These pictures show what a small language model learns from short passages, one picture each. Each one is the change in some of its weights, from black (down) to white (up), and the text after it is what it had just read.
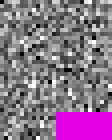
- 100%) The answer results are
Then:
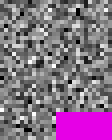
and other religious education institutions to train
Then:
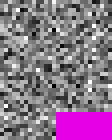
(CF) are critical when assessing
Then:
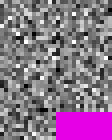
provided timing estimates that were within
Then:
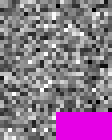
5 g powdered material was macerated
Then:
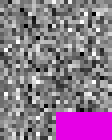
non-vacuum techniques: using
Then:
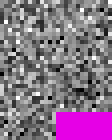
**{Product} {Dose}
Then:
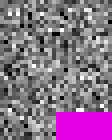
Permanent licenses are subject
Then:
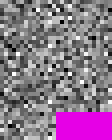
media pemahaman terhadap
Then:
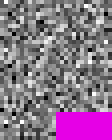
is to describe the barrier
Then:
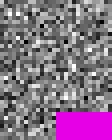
infiltrate, histocytes,
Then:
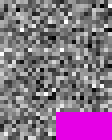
Standardization. «Сохраняя
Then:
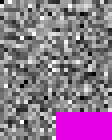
*Journal d'Économie
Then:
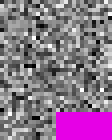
are broken down into relatively
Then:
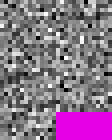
sensus harian rawat inap .
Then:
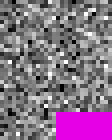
Beantwortung dieser und
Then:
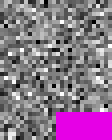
disadvantages, the first one is that
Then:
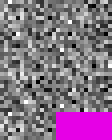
А. А., Шеховцов
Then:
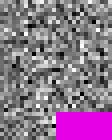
mais avançadas técnicas de
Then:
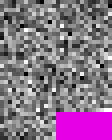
the media. The paper anchored
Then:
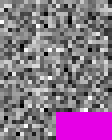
o blanca, opérculo
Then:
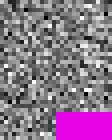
fantasias, que hoje se
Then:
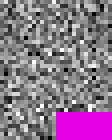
todas las observaciones podremos
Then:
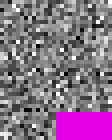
length was calculated regularly
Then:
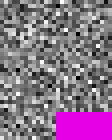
febrero, que en los años no
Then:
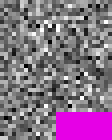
apoio, às maneiras pelas
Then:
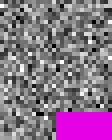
↔, No significant differences ($p
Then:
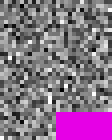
normalarga rioya qilish
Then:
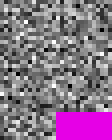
to these people. The results of the
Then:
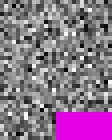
mis à leurs dispositions, sinon
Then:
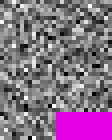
momento em que o teor de
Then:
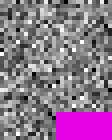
guidelines can be considered as a
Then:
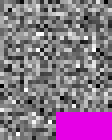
dans leur économie et activité,
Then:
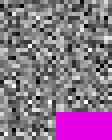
the device’s camera.
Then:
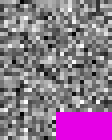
завдань демократичної
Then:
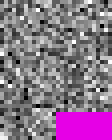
Face à l'intensification de la
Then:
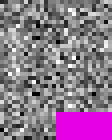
the results of research with regard only to the
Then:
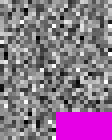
refer to cybermetrics,
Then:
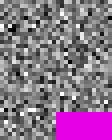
modal di Indonesia, di dalam
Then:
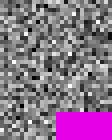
geometry consisting of
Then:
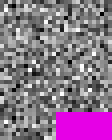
не меняется /3/.
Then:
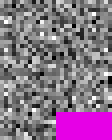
asoslangan sarmoya,
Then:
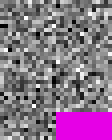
Methods The thermal emission
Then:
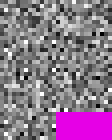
are not separated; rather, these are
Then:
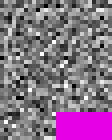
delle sorgenti ha suggerito di
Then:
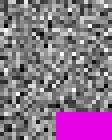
a lower carbon content (55%)
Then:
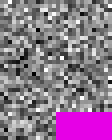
eşitken *Farsça*
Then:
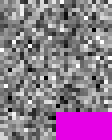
de ocrotire a normelor de
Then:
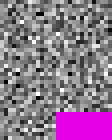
Frankfurt. - Thiele,
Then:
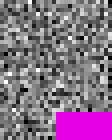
до пункту 2 статті
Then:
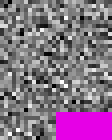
Арлан, Айлин,
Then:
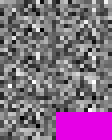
chiqarishning haqiqiy
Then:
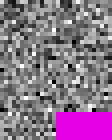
va 19 (9,4%) bemorlarda
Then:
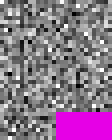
d'études Analphabètes
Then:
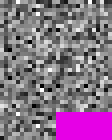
o'qitishda esa sigmoid
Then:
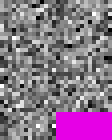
the regulation of gender expression on
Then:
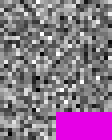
for the VRE users. Currently the
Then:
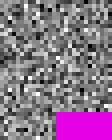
la confiance (Field, 2017).
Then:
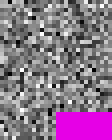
usually has 10-15 words.
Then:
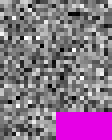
recall produced a more accurate result of
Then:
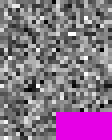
¹ Юнусова П.С.
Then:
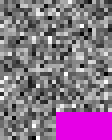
ravishda chizilgan. Bino
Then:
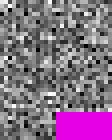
dengan semua orang yang datang
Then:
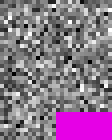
of each fre- quency bin or on the
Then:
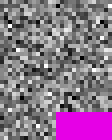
recognition and optimal use of an
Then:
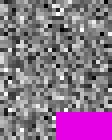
shartli ravishda ikkita
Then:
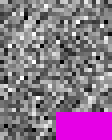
arranged around a saddle
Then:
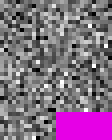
нима қиляпмиз,
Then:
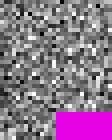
educational problem. Education is a process that
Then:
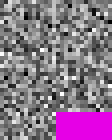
using elgamal elliptic curve
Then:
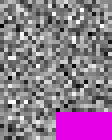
процесс. METHODS
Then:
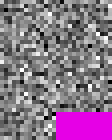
flows. Digital transformation,
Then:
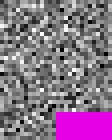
of degradation activity. We observed
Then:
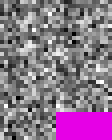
hier de mogelijkheid,
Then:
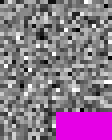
much better system : - A database
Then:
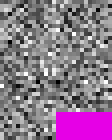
portoghese nel contesto
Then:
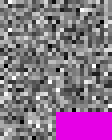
с. Ксенофонтова
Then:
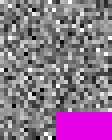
datang ataupun masuk
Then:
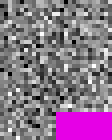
хизматни ўтаётган
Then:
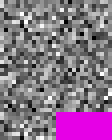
the special education for the PWDs is
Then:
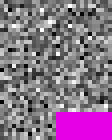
не только к отдельным
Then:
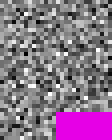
malam Kya - Kya juga
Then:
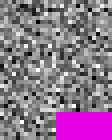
all those years, he has also obtained
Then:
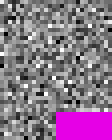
давлатларидаги илмий
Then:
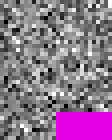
was conducted which shows that as the
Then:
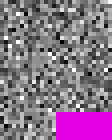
the province, the highest temperature in
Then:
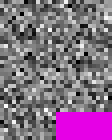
ham “amaliyot” qismi
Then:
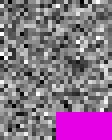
Signifikansi Parsial
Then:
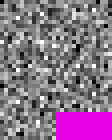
українцями своєї
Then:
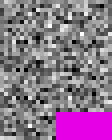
adanya wabah pandemi
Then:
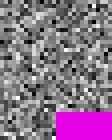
situates youth immiseration
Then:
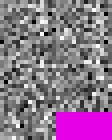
Gombe and Yobe. 50%
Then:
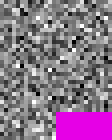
a current awareness service and
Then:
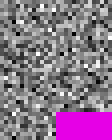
is the measurability of phenomena,
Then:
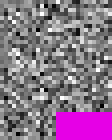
and Business Administration
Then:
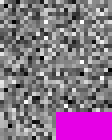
their adaptation and academic
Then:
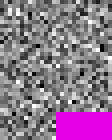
pipes. Comparison between Method
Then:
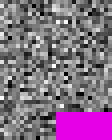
производства посадочного
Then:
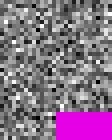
for Wireless Sensor Network*.
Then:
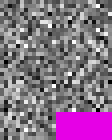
en las antenas. 4.2.
